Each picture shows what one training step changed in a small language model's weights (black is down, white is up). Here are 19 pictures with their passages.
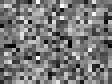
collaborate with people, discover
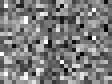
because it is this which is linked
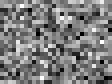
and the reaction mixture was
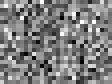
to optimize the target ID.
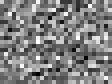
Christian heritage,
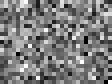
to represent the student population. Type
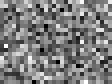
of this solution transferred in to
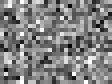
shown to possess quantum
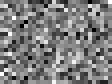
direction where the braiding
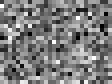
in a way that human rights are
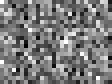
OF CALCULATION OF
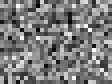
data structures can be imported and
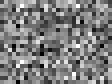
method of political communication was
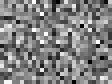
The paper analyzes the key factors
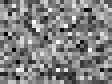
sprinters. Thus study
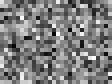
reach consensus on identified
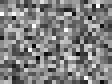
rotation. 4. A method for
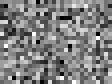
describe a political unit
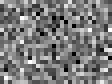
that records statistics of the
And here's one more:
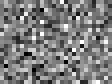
was used for statistical analysis.
